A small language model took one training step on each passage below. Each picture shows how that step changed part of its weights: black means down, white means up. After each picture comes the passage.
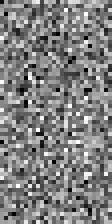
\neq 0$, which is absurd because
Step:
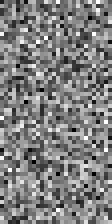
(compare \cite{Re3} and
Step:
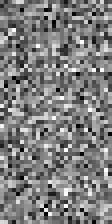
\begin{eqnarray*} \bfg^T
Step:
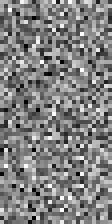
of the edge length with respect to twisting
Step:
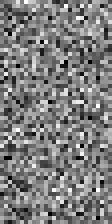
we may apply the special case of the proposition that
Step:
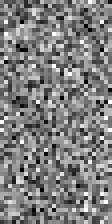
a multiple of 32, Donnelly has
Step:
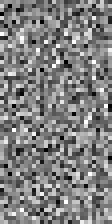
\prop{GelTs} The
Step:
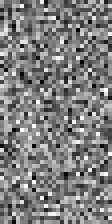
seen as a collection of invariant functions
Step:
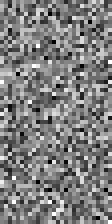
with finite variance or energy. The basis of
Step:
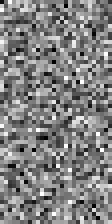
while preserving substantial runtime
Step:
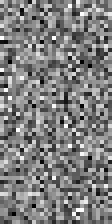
S$, and for all $i, j$
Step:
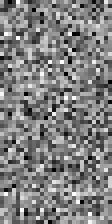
by $\underbrace{11\ldots
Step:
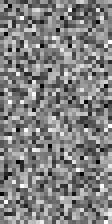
to make chains in $X_G$;
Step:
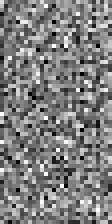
vector bundle $E$ and a homomorphism
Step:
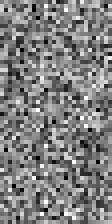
explicit formulas involving $\varphi$. An
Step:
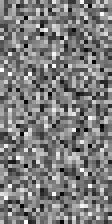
of CMA-ES is 20, and
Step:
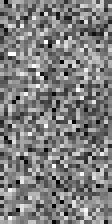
is well-defined if and only if
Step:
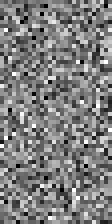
achieve the system robustness
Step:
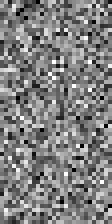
the L\'evy density estimation problem in
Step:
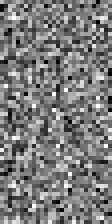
setting, Aly and Bouzar
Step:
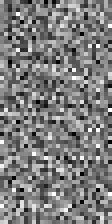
predicted crack topology within
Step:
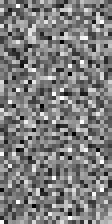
\label{proposition: Diameter in
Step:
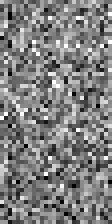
be considered similarly.} We say that two generalized
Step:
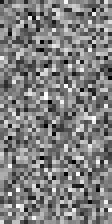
itself, and the results established for
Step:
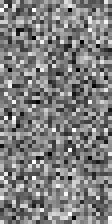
there are (at least) three concepts
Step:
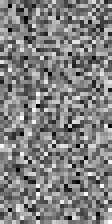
in the estimation, increasing the observed data.
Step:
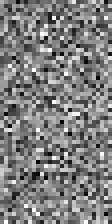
complicated attracting set. This set
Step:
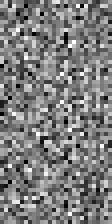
the following proposition can be established.
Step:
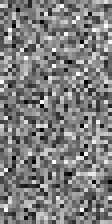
that the MLE for the logistic
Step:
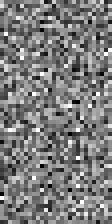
positive integer. For $2m\leq
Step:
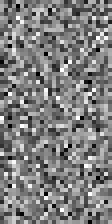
and $\alpha_1,\alpha_2
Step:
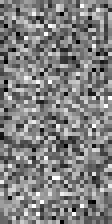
space $\Spccat{K}$ with
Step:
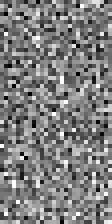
of {\it k-equivalence}, which
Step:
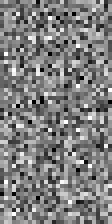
fibration, which are twistor
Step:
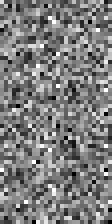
for thousands of data frames.
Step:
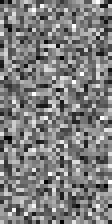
influx of new management
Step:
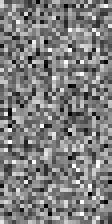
through the backstepping design, a more general
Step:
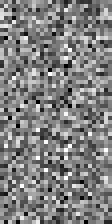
if it satisfies the property \begin{itemize}
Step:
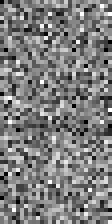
}}{\frac{\partial \ell (\lambda,
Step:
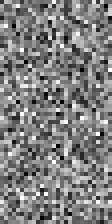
employ two types of feature
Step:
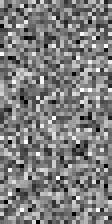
action on $X$ and the new
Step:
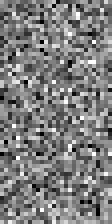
that a normal space, $X$, has dimension
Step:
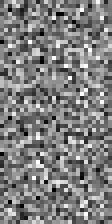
\ref{t}. Le reste du
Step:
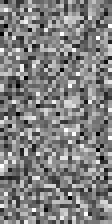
lower truncations. We assume in the
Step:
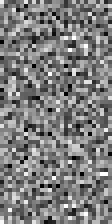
degree one, when the ambient space
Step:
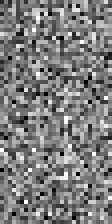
(ii), and (iv) are a direct
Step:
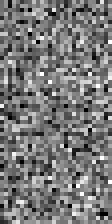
1) (\cite{6}). Here recall that
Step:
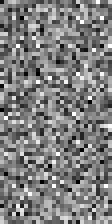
section \ref{intgpl}. \n
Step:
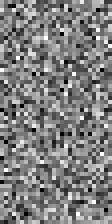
Stirling number of the first kind
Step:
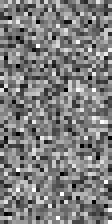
belongs to both $x'$ and
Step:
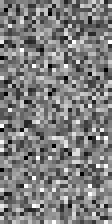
with $\eta, \zeta, \theta$
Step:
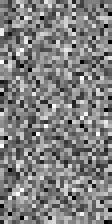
formulas for the initial value problem and the transition
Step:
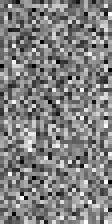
the ultrapower construction. More
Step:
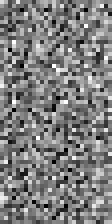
\medskip \\ {\bf Remark.} It is
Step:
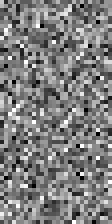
where $t'=0$ lies over the unique
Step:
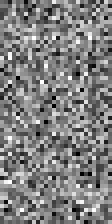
on the Cartan torus $T$ of
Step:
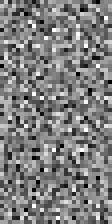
the Figure \ref{radthree}.
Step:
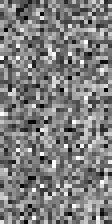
the gel problem is obtained, the linear
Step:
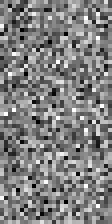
\item Every $0$-cell
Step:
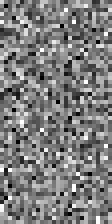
Consequently, $(e,v)$ is not
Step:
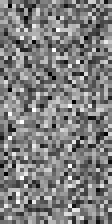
in the flat case, that is,
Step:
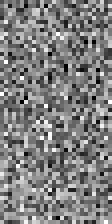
a binomial proportion, and
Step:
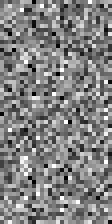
\bibitem{L2} Y.Y.
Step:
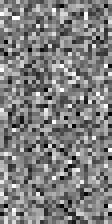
depth, the default
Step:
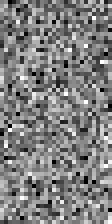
a common side. The direction of arrows
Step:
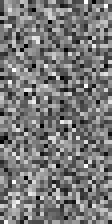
class of concave-convex ellipic
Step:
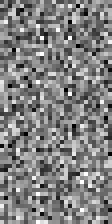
anything in the least like them before. A
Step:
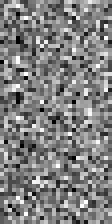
(\ref{tpsiksolprime}) can
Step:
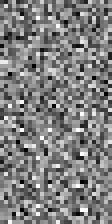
generalized to non-generic points.
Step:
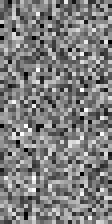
of the ultraspherical polynomials.
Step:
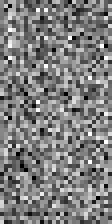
for $\mu$. To understand the
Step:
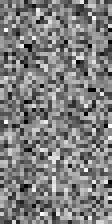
in bathymetry are the
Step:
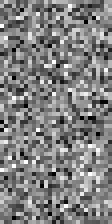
\par Recall that a $\cstar$-algebra
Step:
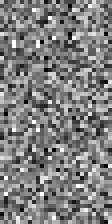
point, which is the most degenerate
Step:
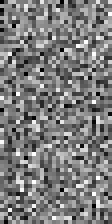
the suitable self-homeomorphism of
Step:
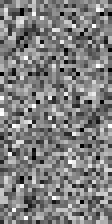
the integrand lying at $t=
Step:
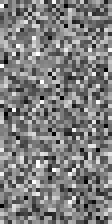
These then are the \emph{cohomology
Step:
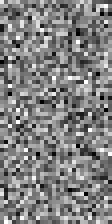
exists a unique form of $y(x)$
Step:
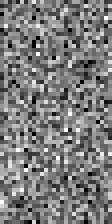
T]$. To see this, note that from
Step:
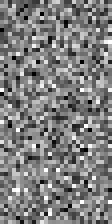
the line containing $I$ coincides with
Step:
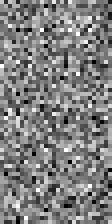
is a unique diametrically opposite
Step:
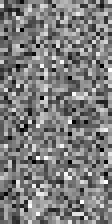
Now we have to estimate the probability that
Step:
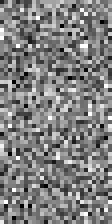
(a) \ge 3$ whenever
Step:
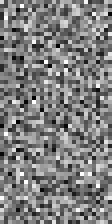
entry of $A$. The identity matrix is
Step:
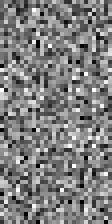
a singularity at $x = -1$
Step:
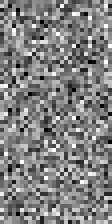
that if we break the integral defining
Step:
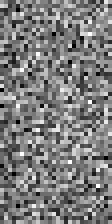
so that $x^{\ast }$ is an
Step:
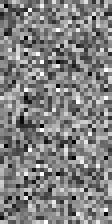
Nevertheless, it would be interesting
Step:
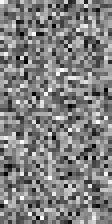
\left[\mathbb I(Z_{j}
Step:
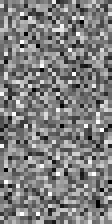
automorphic functions \cite{lm}, almost
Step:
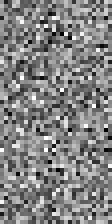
satisfying the strong separation condition can have distinct
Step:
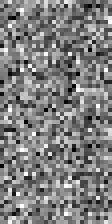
are valid paths, that is, if
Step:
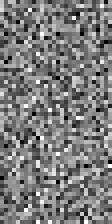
Experimental Math., {\bf
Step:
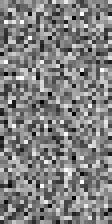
affine subspaces for which the left hand side is
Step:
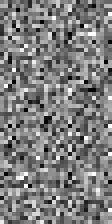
that, ultimately,
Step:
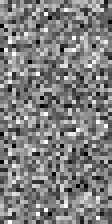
one-to-one and onto unless
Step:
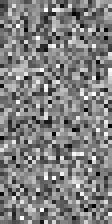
on a variety.} In preparation for
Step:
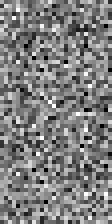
is the holonomy of
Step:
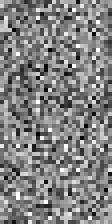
as well as explicit recurrence relations. In
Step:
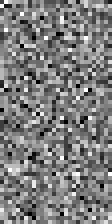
function from Example \ref{e1} satisfies
